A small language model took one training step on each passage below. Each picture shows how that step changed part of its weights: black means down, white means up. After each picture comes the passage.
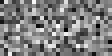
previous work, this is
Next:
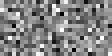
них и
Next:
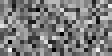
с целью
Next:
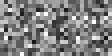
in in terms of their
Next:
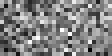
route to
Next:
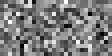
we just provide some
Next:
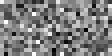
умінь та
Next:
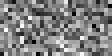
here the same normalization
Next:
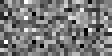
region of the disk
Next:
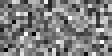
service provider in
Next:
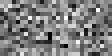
the absorption in
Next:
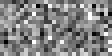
\left( \epsilon
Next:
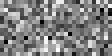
в том же
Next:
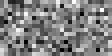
UMB. -
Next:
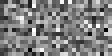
can be written as
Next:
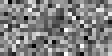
and 80 MeV
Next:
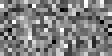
agar pesannya
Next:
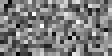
coupling efficiency, we
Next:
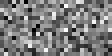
beginning of design
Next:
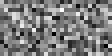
within the range of
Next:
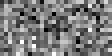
an exactly
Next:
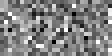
uma marca de
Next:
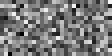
and the values of C
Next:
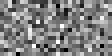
of PMI
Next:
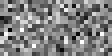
in that region and
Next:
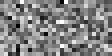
was a narrow
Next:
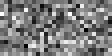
and $3 \times
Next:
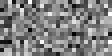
as repostas
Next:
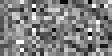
system $(T,
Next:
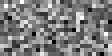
spiral galaxies is
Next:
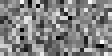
efort, se
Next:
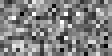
string emanating
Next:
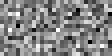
who investigated various
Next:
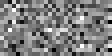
L., Grillo
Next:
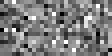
$L \ge
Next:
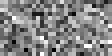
um desenvolvimento
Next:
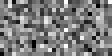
field theories,
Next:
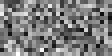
appelle les
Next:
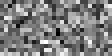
objective function of
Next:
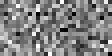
ou mortas,
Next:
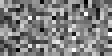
the material within the
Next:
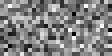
generalisation of the
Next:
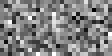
al inicio es
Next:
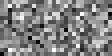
spawning new
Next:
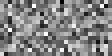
resultado positivo em
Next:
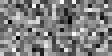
diversos que,
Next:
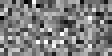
In this section,
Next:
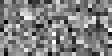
analog of the
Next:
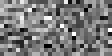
use spectrum of the source
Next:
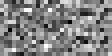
AREA IN
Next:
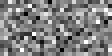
radii to less than
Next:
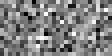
{author} {\bibinfo
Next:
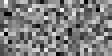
mm scanning
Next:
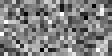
GPUs and
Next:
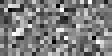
to see if it
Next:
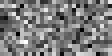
and the things to
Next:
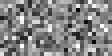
reaction sets will
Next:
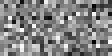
substituído do
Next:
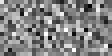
ва уларнинг
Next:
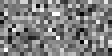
auch für die
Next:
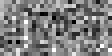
the characteristic radius
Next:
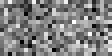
gustaría a
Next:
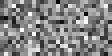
p$, is determined
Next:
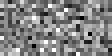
model} The system is
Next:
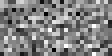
the NLO band up
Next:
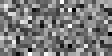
shows the asymmetry
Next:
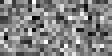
them, it has
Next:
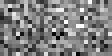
with the highest
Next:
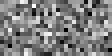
seguido de uma
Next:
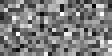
that maps to the
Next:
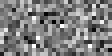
The Role of
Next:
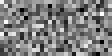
made up of
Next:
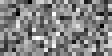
toma o
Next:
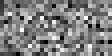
used. As for the
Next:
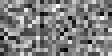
current to selected
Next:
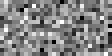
sus - A. sus
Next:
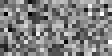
symbolic and
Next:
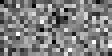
in this work that these
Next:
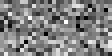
systems this ratio defines
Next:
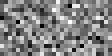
given scenario is
